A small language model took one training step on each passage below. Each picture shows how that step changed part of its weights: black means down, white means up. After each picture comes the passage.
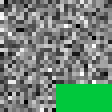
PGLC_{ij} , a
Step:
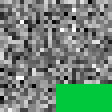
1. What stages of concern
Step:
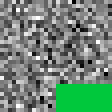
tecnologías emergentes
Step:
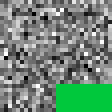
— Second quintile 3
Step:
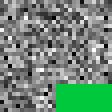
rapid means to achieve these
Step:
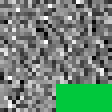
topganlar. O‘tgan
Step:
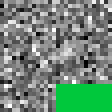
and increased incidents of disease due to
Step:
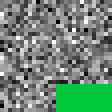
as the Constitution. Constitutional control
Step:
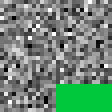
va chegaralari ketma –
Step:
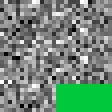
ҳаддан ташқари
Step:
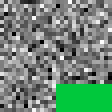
K-means clustering are
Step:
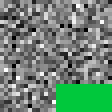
em um dos pilares dos
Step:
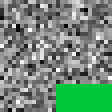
¹ Biomedical
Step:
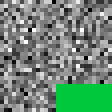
görece maliyetli
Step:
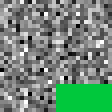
Ния Иосикадзу
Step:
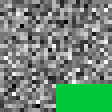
J., Wood-Bohm
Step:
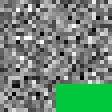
Kulturen an der AF der
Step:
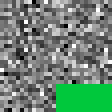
aimed to determine if there is a
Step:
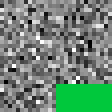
cases swollen fibres were
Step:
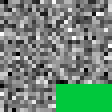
onzekeren factor als goodwill
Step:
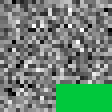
ela tem papel fundamental quanto
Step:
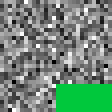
segunda cena ocorre no
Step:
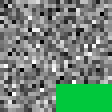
RMSprop) lokal
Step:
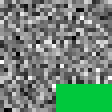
status tersangka tidak
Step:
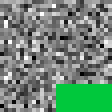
Namrata Godbole,
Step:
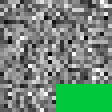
for routine dissection to the
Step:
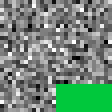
a significant number of unbanked
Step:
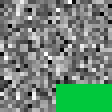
of the monomer with respect to the
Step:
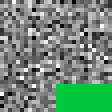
other. Involvement balance
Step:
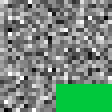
hydrolysis yield (%)
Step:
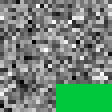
public health threat, in response to
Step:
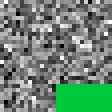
year 2012-13 have been estimated.
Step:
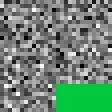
presence of catalyst called
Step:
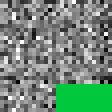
қилади. Штанга
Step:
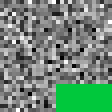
local levels [23]. Administrative
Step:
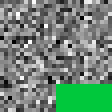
*European Digital Innovation
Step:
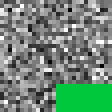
ecosystems to maintain functions
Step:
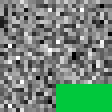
de nosso destino moderno,
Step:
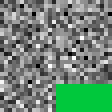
were recorded. After the
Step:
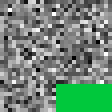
боссанг, ҳамма
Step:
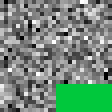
(TMDs), such as the
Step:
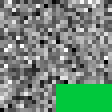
of the Province of
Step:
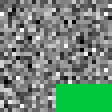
same time, water scarcity,
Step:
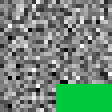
rate, height, diameter,
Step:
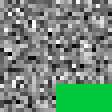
of frequencies of the visible
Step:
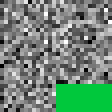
on self and factitious
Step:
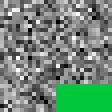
parasitoids. In the
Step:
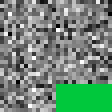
besar menjadi alasan
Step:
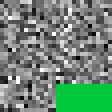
context, the effect of a shea
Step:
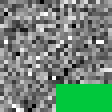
ulkan vazifalar
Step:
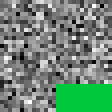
and put to use by governments and
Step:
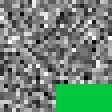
similar gas turbines field
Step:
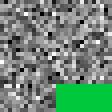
inspection. The objective of the
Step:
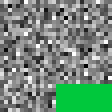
va korxonalarini
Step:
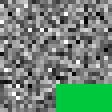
as compared to unheated case. The
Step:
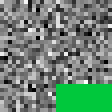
но исключительно
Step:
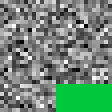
is necessary to select the factors that
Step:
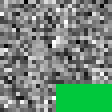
Due to the lack of
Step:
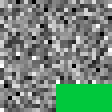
Esparza Parra,¹
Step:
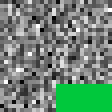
N., Suchikova Y.,
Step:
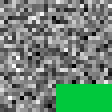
properties. The paper is structured as
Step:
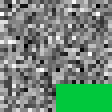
es lo primero que leen los
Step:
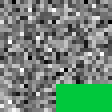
with refugee studies or
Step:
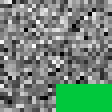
8, Issue 1, Page
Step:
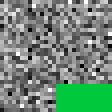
bilimini, balki turli
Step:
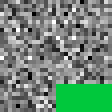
algorithms connected to them.
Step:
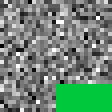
should a preferential regime be considered
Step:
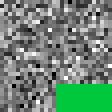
this experiment also, toughness and
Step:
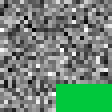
e eles próprios
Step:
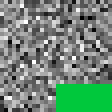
the current round. If $n
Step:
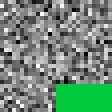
of the material analyzed through
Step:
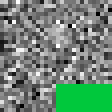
P is the set of places and T
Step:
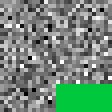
tushunchalar bir jinsli
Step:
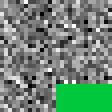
va talqinlar orqali
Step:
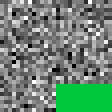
Politics*. London:
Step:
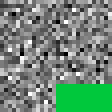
system for inventory control of
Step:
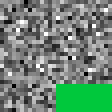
let noise from other groups through.
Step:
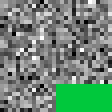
статье дается
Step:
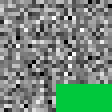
la licence, ce qui à
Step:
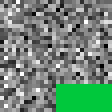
lack of discharge plan
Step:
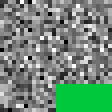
the receiver recomputes and
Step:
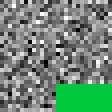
occurrence in a year Number
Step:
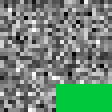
Realizar uma síntese
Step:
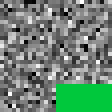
do CNJ**, ou melhor,
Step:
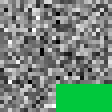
Targets Initiative
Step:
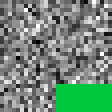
reporting depressive symptoms
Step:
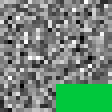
inadvertently destroyed
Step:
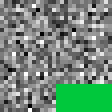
mm wooden spheres with
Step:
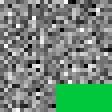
relationship between financial development and growth presents findings
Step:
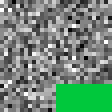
i according to F features. MF
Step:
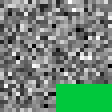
results were in good agreement with
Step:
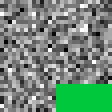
Huichairas está situada
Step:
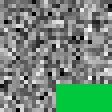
la política la labor de brindar
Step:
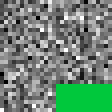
bo‘lib, bu sohaga
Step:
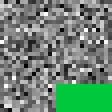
of EU citizens (in
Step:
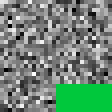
bedoeling was om dit
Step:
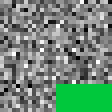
which reflect the increasing sophistication
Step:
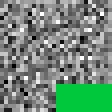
görece uyumlu
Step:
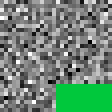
Subject indexing assigned by
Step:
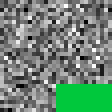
a custom-made four
